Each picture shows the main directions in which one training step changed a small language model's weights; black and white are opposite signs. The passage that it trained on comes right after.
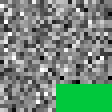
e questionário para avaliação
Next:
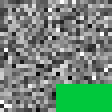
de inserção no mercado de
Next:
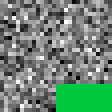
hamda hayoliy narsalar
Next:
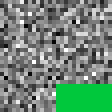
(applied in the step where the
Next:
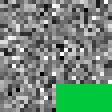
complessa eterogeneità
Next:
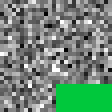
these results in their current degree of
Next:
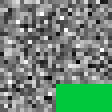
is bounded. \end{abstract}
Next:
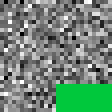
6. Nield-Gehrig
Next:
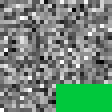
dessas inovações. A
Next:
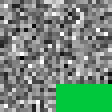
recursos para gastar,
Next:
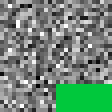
qilib olinishi kerak.
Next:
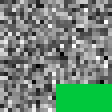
positive/negative electrode and
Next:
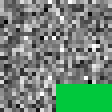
$B$ being the Borel
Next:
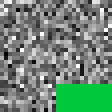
de aprendizagem tem se
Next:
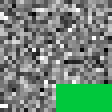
algebraic independent over $C\langle x,
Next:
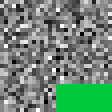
the automorphisms of the PSK
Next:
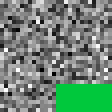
R-)scores obtained on
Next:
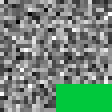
mixing. \end{theorem}
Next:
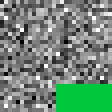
otherwise it is equal to zero. It
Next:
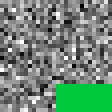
context of institutional
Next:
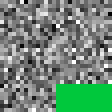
candidate (random point)
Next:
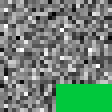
geven waarin voor elke
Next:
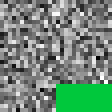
jadal sur'atlar bilan
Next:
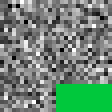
Liu L., Mysore
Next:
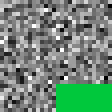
poskytnúť im
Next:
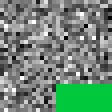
aspects related to the
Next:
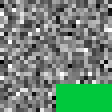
the abstract setting of the
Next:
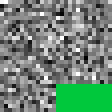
fuè desvergonçado
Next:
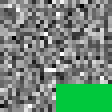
peaks of the plot
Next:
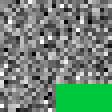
these matrices are referred to as
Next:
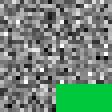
\end{align*} As this expression
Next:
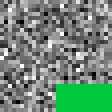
with $Nm$ unknowns
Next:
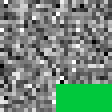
aktuell gültigen
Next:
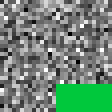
simplifications we get finally the
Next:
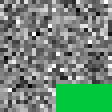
are nonnegative parameters, strictly
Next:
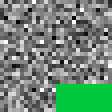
$(1,1)$ maximal inequality in
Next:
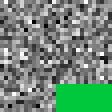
tushunish imkonini
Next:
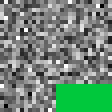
arbitrary function $f(x)$ in
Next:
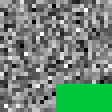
analizadas se encontraron
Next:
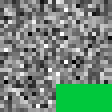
Newton algorithms will be applied
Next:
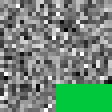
literatura italiana –en
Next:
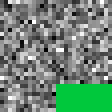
from the Swiss National Science
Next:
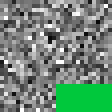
value of the velocities on
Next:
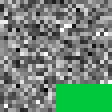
trabalho, terceirização
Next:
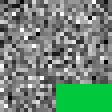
novas peças demandava
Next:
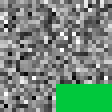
obtener resultados más
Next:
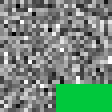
Laplace transformation at a point
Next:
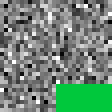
adjacent to a vertex in
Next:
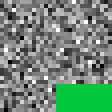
of $G(K_v)$, which
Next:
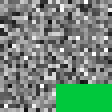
tepla (primárne
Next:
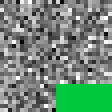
cf. \cite[Definition
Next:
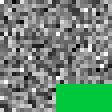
and $L$ be different components of
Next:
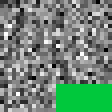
Pengalaman Lapangan
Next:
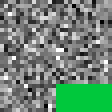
Riemannian metric $d
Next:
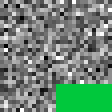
wszakże nieraz
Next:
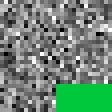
sehr leistungsfähigen
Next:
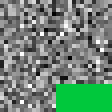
Notice that $S$ is a
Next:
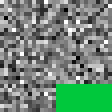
holds with any $\alpha, \beta$
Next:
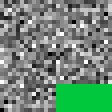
be splay algebras equipped with
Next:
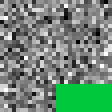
error term has absolute value less
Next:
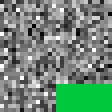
espaço; e a ausência
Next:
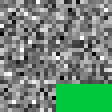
phase zero of the process (of
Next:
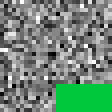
a bijection between $\mathcal{I}$
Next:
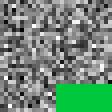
zamonaviy xitoy
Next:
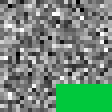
adabiyotlar: 1.
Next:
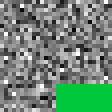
Wagner, Josch
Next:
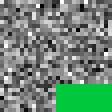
a quasiisomorphism. We thus proved
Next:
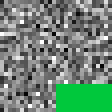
Taking the minimum of
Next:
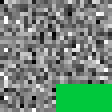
$C^{\infty }$. Therefore, there
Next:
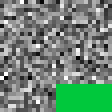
defined in a similar manner.
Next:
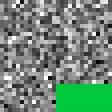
modules for the algebra are completely
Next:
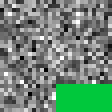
an algebraic affine curve of genus
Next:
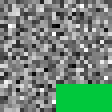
filtri bo‘yicha
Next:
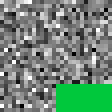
de vandalismo induzido
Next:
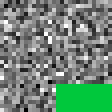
berilgan hadis namunalari
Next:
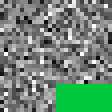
y adicionaban varios
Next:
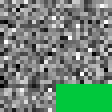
إلى التدخل من
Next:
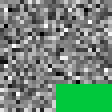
en el cual se hace un
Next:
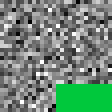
of automorphisms.\\ (1)
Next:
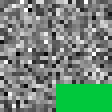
e inovação educacional:
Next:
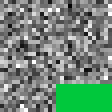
graphic methods, mathematical methods
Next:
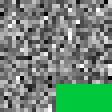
structures and their cohomologies
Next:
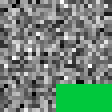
y el resto, la no
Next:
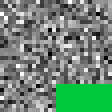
the product $u_p\cdot
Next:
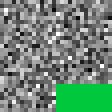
focus on the boundary condition for
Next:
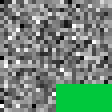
считает, что при
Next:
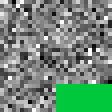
real e assíncrono. O
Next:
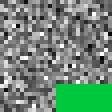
що свідчить
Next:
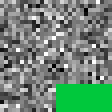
formulário on-line sobre
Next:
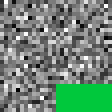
haqiqat (VR)
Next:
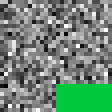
davomida yig'ilgan
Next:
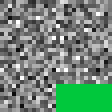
over the proof of 3.1 and
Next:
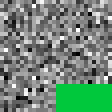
значение сопротивления
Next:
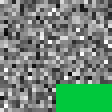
aplicação do questionário na
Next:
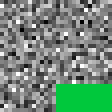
A), \quad &\textnormal{if
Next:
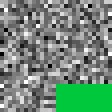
diameter of the mesh of the
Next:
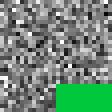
and the dominant instability
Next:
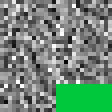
Lider, grubu birlikte
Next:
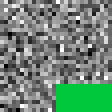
nivel guarda relación
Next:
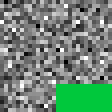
barcha tomondan 2
